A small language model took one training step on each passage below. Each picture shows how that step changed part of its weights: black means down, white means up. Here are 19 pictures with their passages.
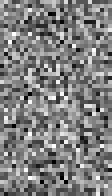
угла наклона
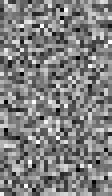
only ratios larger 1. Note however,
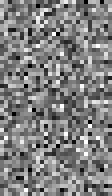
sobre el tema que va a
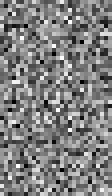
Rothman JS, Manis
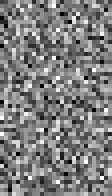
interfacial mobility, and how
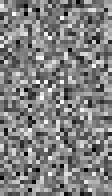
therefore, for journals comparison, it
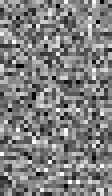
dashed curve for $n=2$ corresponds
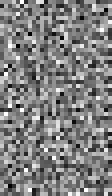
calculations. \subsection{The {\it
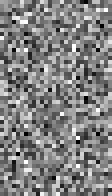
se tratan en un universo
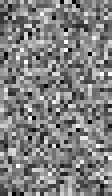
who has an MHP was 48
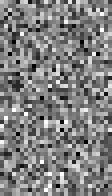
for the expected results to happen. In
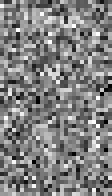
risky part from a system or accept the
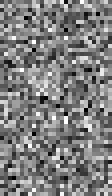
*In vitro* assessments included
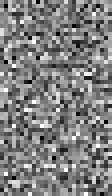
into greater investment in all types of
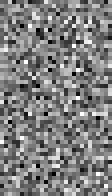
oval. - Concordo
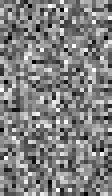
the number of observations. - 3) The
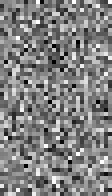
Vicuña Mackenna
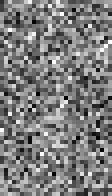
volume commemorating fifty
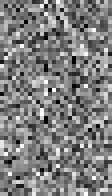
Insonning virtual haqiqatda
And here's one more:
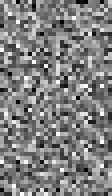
ética y las ciencias de la
